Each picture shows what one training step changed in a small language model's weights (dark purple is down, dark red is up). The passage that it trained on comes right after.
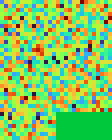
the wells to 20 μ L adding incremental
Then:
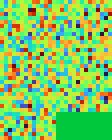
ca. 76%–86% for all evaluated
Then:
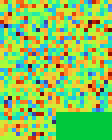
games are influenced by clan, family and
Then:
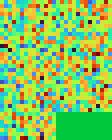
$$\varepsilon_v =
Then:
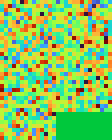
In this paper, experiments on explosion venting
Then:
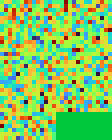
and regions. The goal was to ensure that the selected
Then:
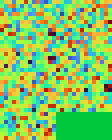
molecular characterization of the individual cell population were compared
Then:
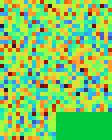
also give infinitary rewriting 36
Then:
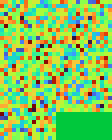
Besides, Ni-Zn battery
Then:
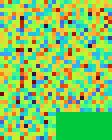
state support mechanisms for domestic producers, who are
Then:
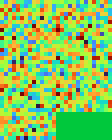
personal and social responsibility, basic psychological need satisfaction,
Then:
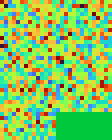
whole power in the connecting point of the filter
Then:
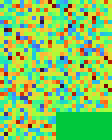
: **V**isualization Su :
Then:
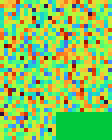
on lateral conductivity of ultrathin water
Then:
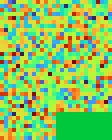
level of physiological development and the state of health of
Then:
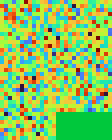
in the Supplement). This is to be expected,
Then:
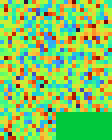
she says, "I done tried everything
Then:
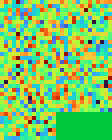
dominant structure was observed in the Ispirih
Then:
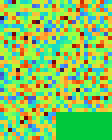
on digital media requires the sophisticated use of digital
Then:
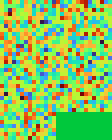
with clear guidance on enforcement and
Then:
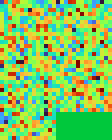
it”. The principle of surviving
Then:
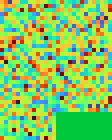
generator, through maximum power point tracking
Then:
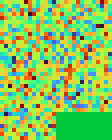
met in line with CBN's prescribed
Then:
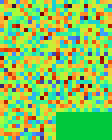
beneath the accretionary prism but remains
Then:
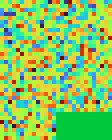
covariate information, x_i for the i
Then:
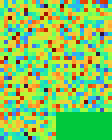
*Aymara Uta* [91] and
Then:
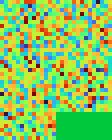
be mentioned further in this article. Having a
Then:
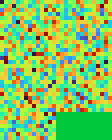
been reviewed (28) but there has been an important
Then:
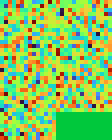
of hole, where, $\tau_n =
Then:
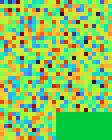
leather is attached to the bottom of the
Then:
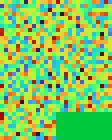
/Binnatoa (2x)
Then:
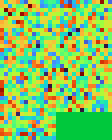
was left uncovered. The electrodes
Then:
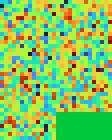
absence in the English department. What I
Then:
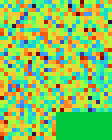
particularly in the Hula district, food
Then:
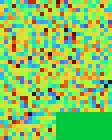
fruiting, seedling development, and leaf
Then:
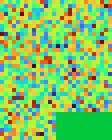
Award Winner", poet Ch.
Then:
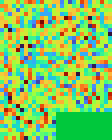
to stimulate 6 dot combinations in
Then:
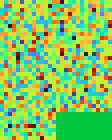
GenEx [6], First Occurrence is
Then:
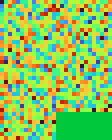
adoption of the GEP? - a) the
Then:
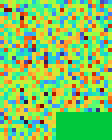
that JetFormer dedicates larger Table
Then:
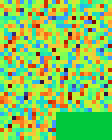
Dental Age Estimation on Children
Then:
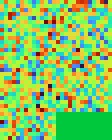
CO₂ reaction rates of the primary or secondary amine with
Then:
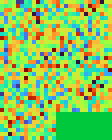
self-healing ability [5]. For instance, the
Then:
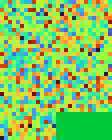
* v_{flux}$. It was erroneously
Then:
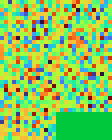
could reduce AD pathogenesis through lowered
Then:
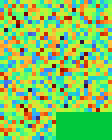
FLHS in Rabat? This study considered
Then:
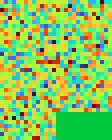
approach taken, one that does not focus on single actors
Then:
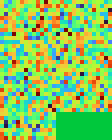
PEO concentration to achieve saturation of the particle
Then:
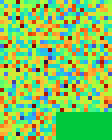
and flush toilets, and presence or
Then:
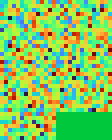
Care Physicians (PCP) when
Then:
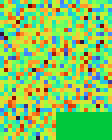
spreading Shi'a intellectual
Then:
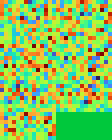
the findings and their implications in terms of marketing
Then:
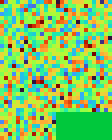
bacteria and anaerobic fungi.
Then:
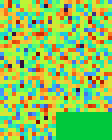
Almost Ideal Demand System
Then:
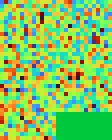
to specific analytics (network flow detection), showing
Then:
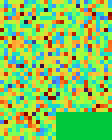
stresses, because a sharp edge with its
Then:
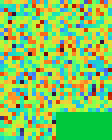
kg N/ha in manure Clay soil
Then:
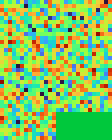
application for any degree of this or any other University, only
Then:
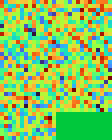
vektorskega prostora
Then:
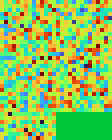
the open data ecosystem encounter. The objective of this
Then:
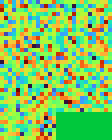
of similar results). This abstract provides additional characteristics of
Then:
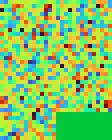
to control. Overall, the graph showed that
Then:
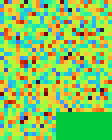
consider them troublemakers or
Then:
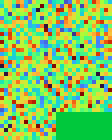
entire analysis. The method was successfully validated according to
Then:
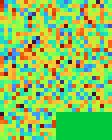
a clear need for integration of institutions interested in the development
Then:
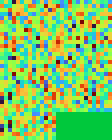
inner heating source in the presence of alternating
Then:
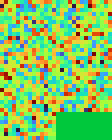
Lung Nodule in a Tuberculosis
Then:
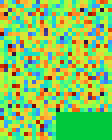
demonstrated by Kubo et al. in sample of
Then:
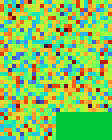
review was also used to compliment the data collected.
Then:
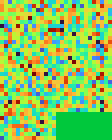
region. The hybrids must be from different seed
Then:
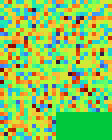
polity by composers/song writers.
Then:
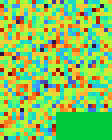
was administered on the dorsal area, with
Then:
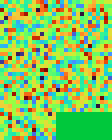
problems and makes architecture is more dynamic. In
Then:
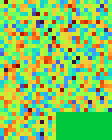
Visit Intensity Index, since they could not
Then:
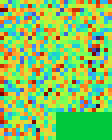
level of modularity, flexibility, and
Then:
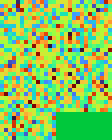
2005; Dobрева et al.,
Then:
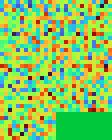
Plos One Publication of co-author
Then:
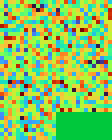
(D) them, followed by monitoring (C) and
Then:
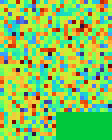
suppress the other elevated features by the
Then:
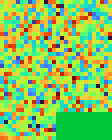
the parameters of how theory was put into practice were
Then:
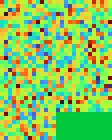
Abadan University of Medical Sciences,
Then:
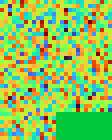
counter-demonstration. - i.
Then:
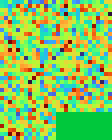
strategy viable Chemistry pedagogy?
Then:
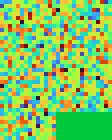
parameters of the semen were examined. Concentration
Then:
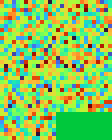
that has the feature of speech recognition is more
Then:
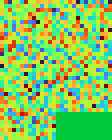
further inquiries: as a standard measure between two
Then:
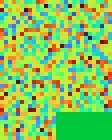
the stadium, the physical and technical capacities of
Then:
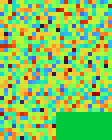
creation of new FDOs. Primary
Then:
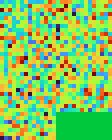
market, lack students' ability to apply the concept when
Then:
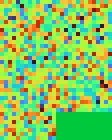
the burger. The enrichment was carried
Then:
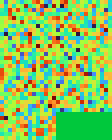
for treating appendicitis, the first
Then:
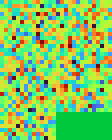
but heritage languages lack recognition. The
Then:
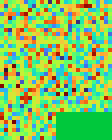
where the presence of two tyrosine residues
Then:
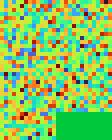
the recovery results are used to determine the accuracy and
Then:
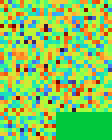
and Cl^- , which are of lithological and
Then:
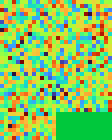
been used as metadata container (light
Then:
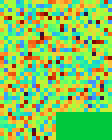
the stem bark against *Candida
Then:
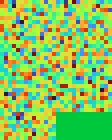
which being biological disturbance and sound (62
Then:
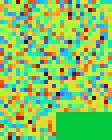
protection. There are many differences between the establishment of
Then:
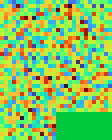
with extension into the axillary tail which
